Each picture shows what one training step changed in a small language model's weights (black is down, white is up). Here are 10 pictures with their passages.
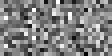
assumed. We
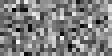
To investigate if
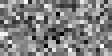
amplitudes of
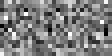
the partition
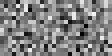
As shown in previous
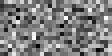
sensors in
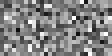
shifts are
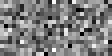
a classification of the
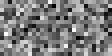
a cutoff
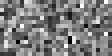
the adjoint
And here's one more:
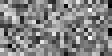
of these structures.}
